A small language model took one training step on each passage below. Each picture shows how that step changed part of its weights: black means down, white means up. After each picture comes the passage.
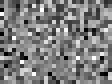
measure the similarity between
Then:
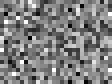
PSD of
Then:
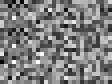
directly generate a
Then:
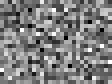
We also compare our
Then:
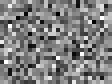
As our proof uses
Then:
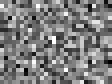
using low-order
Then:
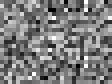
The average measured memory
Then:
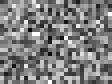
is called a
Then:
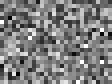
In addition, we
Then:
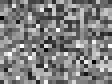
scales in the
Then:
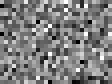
neuroscience is
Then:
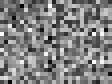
coefficients of the
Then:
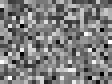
there is a
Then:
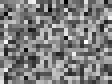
of the distribution is
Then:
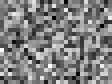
to the norms
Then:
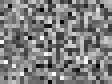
set dependence is largest
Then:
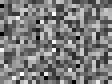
sky simulations in the
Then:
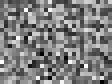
the obtained closed set
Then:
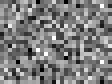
Here we focus on
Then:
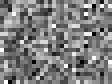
over $R$
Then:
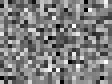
and the binary product
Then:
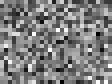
other is obtained by
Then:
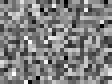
the same number of
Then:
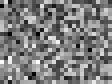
and thus better constraints
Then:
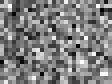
$f$, each
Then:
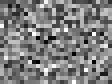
beyond the standard
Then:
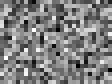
of disorder and
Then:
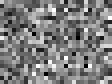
The resulting coarse
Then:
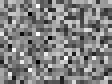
all the low
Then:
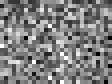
is obtained by setting
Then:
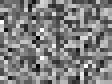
et al.
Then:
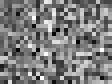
very practical terms:
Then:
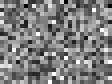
field and a separation
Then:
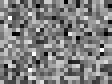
a single-cell
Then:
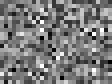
terms of position and
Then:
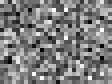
We also investigate
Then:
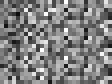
the universal family
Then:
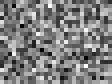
independence of two
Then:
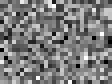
fermion operators (which
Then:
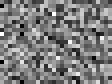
galaxies. The
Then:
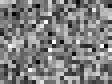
a commutative subgroup of
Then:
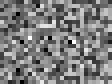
forming a dense
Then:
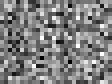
suitable $\alpha$
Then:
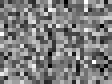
the contributions from nodes
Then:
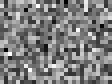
the result from the
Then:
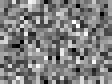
root systems: of
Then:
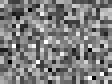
so it is natural
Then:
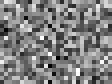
caused by the heat
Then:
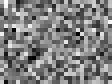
absorbed {\it
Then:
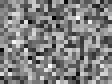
to the connected component
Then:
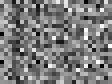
simple. The maximum
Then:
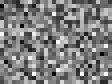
discussed in the discussion
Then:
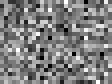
is the given map
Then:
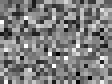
to capture the full
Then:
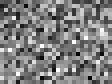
however we will only
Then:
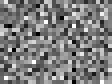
as a sign of
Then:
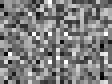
central charge density.
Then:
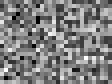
basis of our
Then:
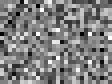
time dependent vector field
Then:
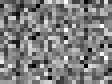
that the set
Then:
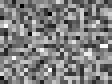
have undergone
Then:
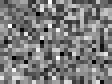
opposite directions at
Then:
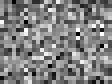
with tighter
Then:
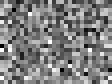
White |
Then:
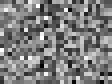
improvement of Fourier
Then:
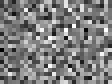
only the explicit
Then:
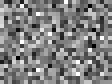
= Value
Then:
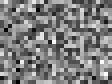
observed for electrostatic
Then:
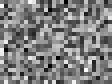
of the effective potential
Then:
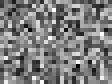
energy have the same
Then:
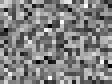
alternating subgroup).
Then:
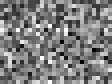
has infinite dimensional
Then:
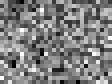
be defined as
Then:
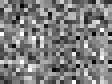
we have found that
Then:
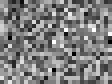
are not modified as
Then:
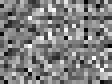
The values of these
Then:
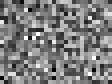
number} :
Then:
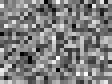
evidence of mass
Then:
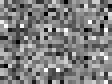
which the partition function
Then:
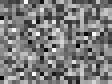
find in all the
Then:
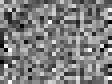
This force is a
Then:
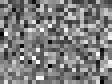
is more difficult if
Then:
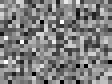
predictions are shown here
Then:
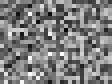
possibly infinite unions
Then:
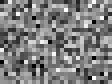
let us prove that
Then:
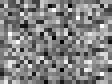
suitable for universal quantum
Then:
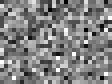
on the horizontal axis
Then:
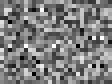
-- to be defined
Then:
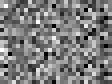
- \lambda
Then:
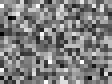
understood that boundary behavior
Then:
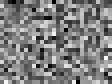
denote the corresponding
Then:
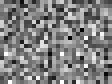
are treating individuals
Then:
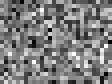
be rotated
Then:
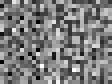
spacetime could be
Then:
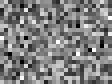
we get \[
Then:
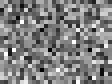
we can get an
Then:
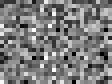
due to the occurrence
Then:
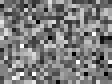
can result in enhanced
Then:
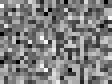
view of the formulation
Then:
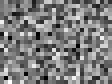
to similar results from
